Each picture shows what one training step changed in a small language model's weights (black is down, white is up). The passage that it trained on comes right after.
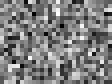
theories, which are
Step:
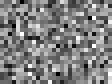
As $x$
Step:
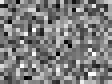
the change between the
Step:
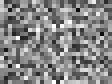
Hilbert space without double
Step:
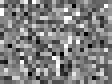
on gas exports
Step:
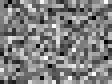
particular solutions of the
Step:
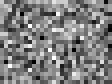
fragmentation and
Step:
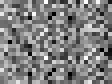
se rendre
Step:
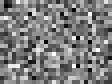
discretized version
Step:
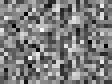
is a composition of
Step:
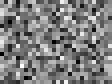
neighborhood of the above
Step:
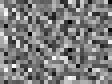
distribution identical to
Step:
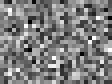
also study the
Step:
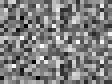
conditions for the
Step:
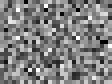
a quasimodular
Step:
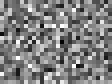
the mixed problem
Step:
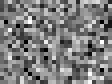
selama 6
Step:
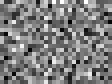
norms controlled by
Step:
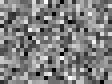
is given from numerical
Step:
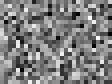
and used to define
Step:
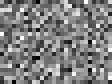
Reduce the
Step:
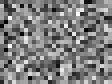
The American
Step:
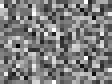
assumed here to
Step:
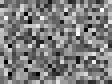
to the uniform source
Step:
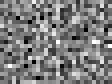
properties} The top
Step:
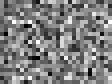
açık ele
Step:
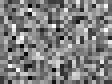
The key addition in
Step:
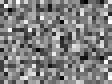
meio da
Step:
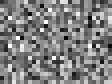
refutado por
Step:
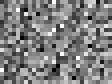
channels widths
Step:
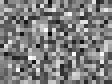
it is usually
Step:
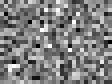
matrices are given by
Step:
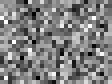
& Nur,
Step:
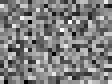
exists. This implies
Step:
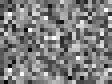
are not necessarily
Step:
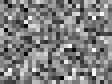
memory is always
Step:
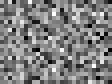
o professor em
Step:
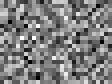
map in the
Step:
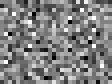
Volume 3,
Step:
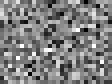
Met het
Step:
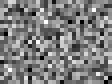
a container
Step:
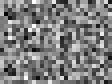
data rate compared to
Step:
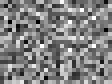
particular the role
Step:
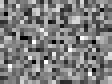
second author was
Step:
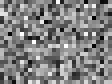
$t$ large
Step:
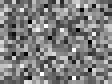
equals the number
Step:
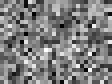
diagrams, and
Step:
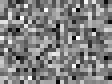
the other hand,
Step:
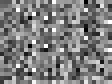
ideas from papers
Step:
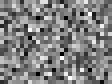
is given by
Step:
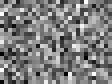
localization of the
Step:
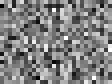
de violência
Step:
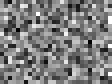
asserting that
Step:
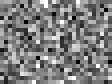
was estimated using the
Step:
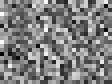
long axis of U
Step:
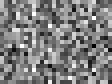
ADMM to
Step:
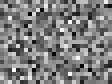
exists. Also,
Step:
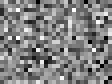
o comprimento
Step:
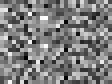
free space,
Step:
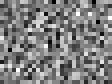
the marked
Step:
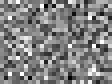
motor de
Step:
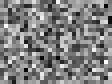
To enable a
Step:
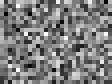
The third layer is
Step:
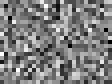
the dominant contribution to
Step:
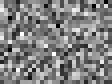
the generator to
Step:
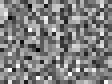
model with free
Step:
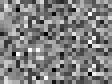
rendement et
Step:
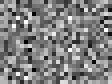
this quantity. The
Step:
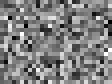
a prevenção
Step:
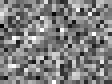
condition of Lemma
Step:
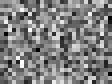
ser, es
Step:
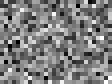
a nonzero tension
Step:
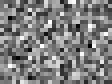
analyzing the
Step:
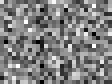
efficient algorithms via low
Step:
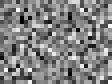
these PCs
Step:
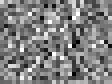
суд органларида
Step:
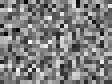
the cosmic
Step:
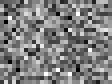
afectan las
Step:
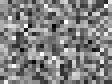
force dans les relations
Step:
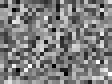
the preconditioned
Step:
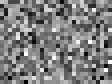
elements cannot occur in
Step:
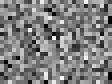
de percepción
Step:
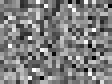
correct buoyant
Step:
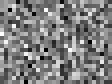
is continuous.
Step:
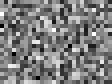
problems of varying
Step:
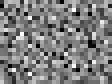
& \subset &
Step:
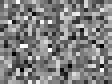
and Michael
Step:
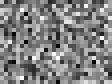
for the finite speed
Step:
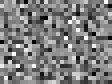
asymptotic cases. To
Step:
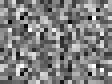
discussed in the
